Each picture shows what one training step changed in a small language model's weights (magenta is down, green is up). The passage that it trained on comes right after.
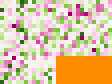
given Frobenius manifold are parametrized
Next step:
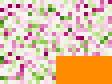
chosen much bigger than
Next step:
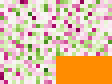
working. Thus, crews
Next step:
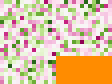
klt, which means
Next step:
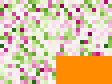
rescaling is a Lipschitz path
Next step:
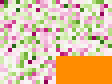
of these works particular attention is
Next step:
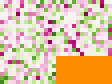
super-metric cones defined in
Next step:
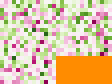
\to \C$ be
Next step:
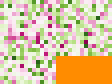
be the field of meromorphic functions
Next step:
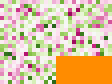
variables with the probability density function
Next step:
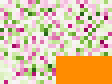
\end{bmatrix}.$$ Thus
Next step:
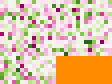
assume that the main reason for
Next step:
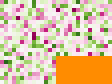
We assume that the initial
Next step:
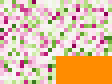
ending lamination}
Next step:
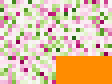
$ Beta(a,
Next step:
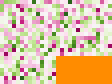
find $u\in
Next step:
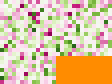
onto the fixed point set of
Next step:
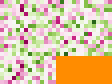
stepwise maximization of
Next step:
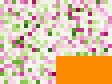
parameters simultaneously. This problem is
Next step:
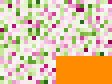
e una sola
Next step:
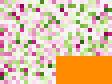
function to the branch net.
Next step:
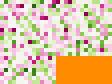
algebra of vector fields arising from
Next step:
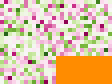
finitely generated. In particular the
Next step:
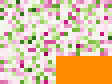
infinity has dimension 2, that
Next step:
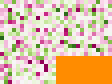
solution $\widehat{x}$.
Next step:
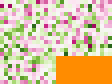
odd perfect number of the form
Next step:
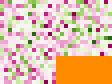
20. To exponentiate
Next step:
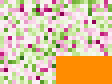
first factor in this product is
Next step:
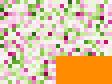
So, Corollary 2 is a
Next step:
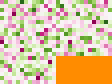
are those corresponding to divisors
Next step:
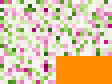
CH equation, we consider
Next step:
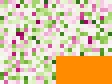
uses Whipple's transformation
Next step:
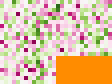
graph $G_n$
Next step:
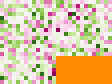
closed and therefore locally compact and
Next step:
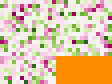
orthogonal axis can be built
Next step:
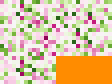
we also have to note that
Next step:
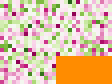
in graph $G$.
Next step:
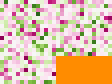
strong ergodic properties of unique
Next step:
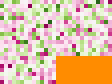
unit semi-circle. Since
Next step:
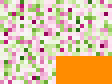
have defined a new topology on
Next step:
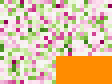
and ~ 1\le
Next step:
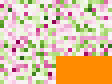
is globally well posed
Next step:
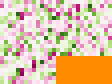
could also take the opposite
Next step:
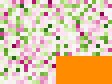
\end{array} $$
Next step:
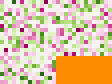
and $y\in
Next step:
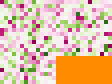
define an associated diffusion process
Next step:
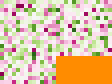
than an ``almost complete
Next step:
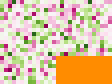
Let $\ap _n
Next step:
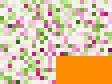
the projection, and let
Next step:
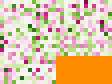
to $\calE$ is
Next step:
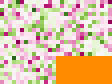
semi-simple point is isomorphic
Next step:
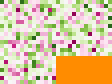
\section{\bf Classification
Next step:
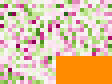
because $X_l
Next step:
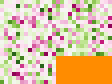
appear in BIEs.
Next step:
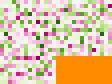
\rightarrow -\infty$. For
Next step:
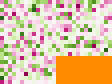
is converging to the desired fixed
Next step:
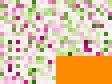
Given a subset $S
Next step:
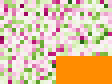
by $\Sigma_n$,
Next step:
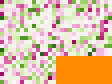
must use in treating one
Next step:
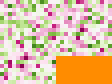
and nonnegative isotropic curvature implies
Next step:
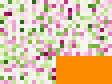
vector concerning an extended almost complex
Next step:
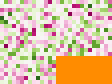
algebras, then one of our
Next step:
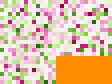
this identity one can start by
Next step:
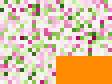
Substituting these values into the
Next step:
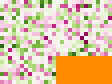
absent, it is
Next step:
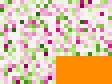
a member of $M$.
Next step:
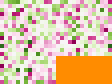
coherent rings. In fact,
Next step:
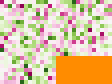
of a problem to changes in
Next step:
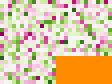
x) \left[
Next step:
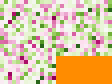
they can be included in the
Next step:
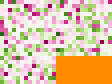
unbounded in $\kap$.
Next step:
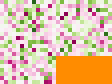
proved that the algebra $\mathcal
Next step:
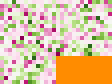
radially symmetric functions} of
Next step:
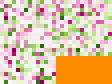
$\epsilon=0$, the
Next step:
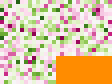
$\lambda > 0$ is
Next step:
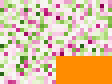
the state and input transformations are
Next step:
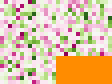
possible that satellites
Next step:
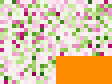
behavior} We can easily observe
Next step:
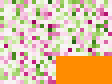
this paper, we call a
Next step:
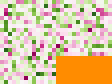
the dashed red
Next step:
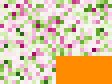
continuous (with respect to the
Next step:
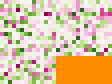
such that the entire family of
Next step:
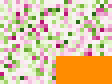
a tension integrated with
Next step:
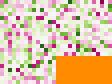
Then $\Gamma(T)$
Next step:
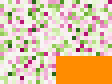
On the other hand, since
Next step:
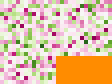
final estimate 1} except
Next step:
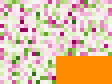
simple geodesics. \item There
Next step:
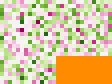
c\in C,
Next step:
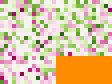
integration to propagate the
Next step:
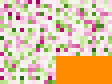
the $t_{\infty}$
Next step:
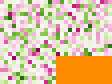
sparse $p \times
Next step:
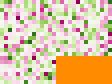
} k\equiv 1
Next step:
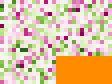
order $p$. If
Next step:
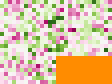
ascending chain and so
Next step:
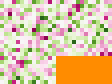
regularity of the data, yields
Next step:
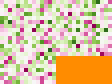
for the variance, which is
